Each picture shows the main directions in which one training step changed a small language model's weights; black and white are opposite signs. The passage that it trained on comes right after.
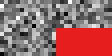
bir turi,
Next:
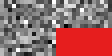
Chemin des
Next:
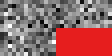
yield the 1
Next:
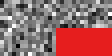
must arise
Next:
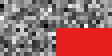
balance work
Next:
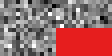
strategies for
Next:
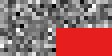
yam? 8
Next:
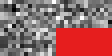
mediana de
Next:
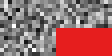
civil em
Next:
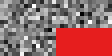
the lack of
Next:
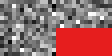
meanings of
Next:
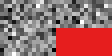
between theoretical
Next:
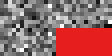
for education.
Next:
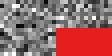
using deep
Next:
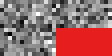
heat loss
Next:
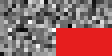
"In order
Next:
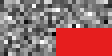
of students with a
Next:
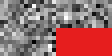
the modern
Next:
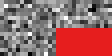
month after
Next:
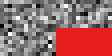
claridad en
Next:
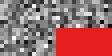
the following
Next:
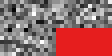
the shown
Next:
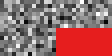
of OA by
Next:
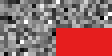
of reference
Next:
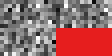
through my
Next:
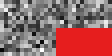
series of
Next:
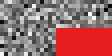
them said
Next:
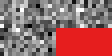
в том
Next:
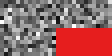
questions about
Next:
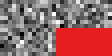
a mean of
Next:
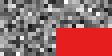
y en esta
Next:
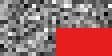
the minimization
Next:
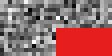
De Unwin
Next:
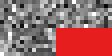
in International
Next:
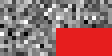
where the partial
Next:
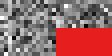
is made to
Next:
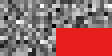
Arts and
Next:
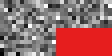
y 2 para el
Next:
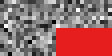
section 5,
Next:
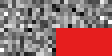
com tem sido
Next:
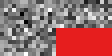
began its
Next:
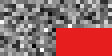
choice in
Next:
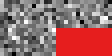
of women in
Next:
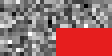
and cost
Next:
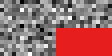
di Luar
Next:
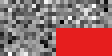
to evaluate the
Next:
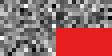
sample and
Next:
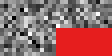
make them
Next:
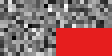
y organizada
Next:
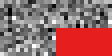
se ubica
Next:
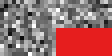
stay at
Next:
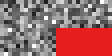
to be heard
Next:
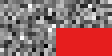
the commune
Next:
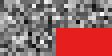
of change are
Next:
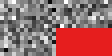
however those
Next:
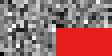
in order to
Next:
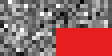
des variations
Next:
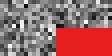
in this field,
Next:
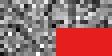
conflict of
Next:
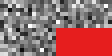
em Educação
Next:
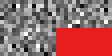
The experimental
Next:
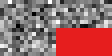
a partir de
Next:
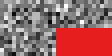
and reactive
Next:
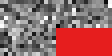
below the
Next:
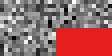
and SME
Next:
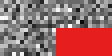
by this generation
